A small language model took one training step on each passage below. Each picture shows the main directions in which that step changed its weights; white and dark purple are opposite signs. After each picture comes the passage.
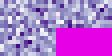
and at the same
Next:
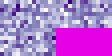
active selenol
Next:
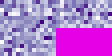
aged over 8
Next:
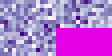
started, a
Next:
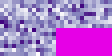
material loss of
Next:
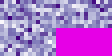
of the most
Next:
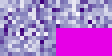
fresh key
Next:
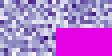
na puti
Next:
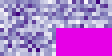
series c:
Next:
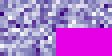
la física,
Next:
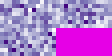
prompt response to
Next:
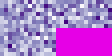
occurs when
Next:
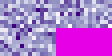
with advanced
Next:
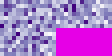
background do
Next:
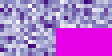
interactive approach,
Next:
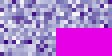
historische Daten
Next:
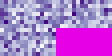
artigos em
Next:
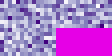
of 2 in
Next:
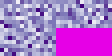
increases. The potential
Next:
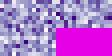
much lower than for
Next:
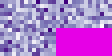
use in software and
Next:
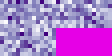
of the farm,
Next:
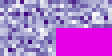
The Effect of
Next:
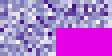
quoted from
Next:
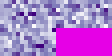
не можуть
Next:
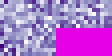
calculate the
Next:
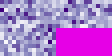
Very great
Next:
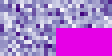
nazariyasi va
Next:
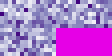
spanning multiple
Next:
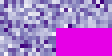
por meio das
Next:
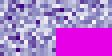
ILM –
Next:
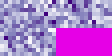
har birini
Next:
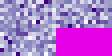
with a rise
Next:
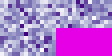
to confirm
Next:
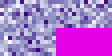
The Change of
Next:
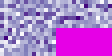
have shown about a
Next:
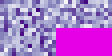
direction was
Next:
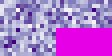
e possíveis
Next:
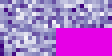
understand as they
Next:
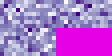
a se preparar
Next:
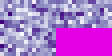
section of the
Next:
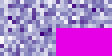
stone and had
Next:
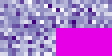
Este año se
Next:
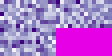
the concept of
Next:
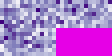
based on the characteristics
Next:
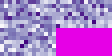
of serum
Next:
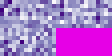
agredir ao
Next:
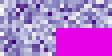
a níveis
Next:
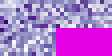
text, even after
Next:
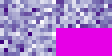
to meet the
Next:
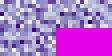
the context of
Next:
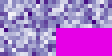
con lo que la
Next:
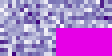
que tuvo
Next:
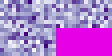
new morphological
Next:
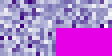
therefore accepted as
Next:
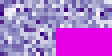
Project number:
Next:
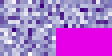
bu qrup
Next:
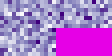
estrés y,
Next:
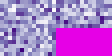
um único
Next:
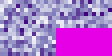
determinants of the
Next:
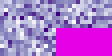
idee i
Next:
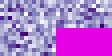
ULA. The
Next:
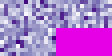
мм от
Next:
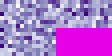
the implications to
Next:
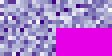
the admission
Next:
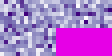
доступна и
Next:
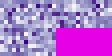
cancer, via a
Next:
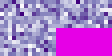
В данной
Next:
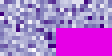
the real, long
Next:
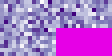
resulting from fuel
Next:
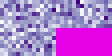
rates. All tests
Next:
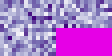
1 : normals
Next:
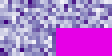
provides desirable
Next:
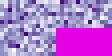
all. Simulation
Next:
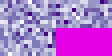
on Urbanization
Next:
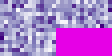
nivelirlash va
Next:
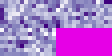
no começo de
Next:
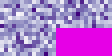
word occurrence in
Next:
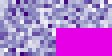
in the mutual
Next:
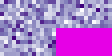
the population. In
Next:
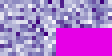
or Late
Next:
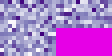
Poor No.
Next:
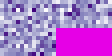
darak beruvchi
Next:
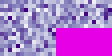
GDP and
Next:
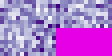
thorough and
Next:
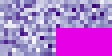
disciplines. Method
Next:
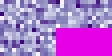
the evolution of
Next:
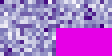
production culturelle,
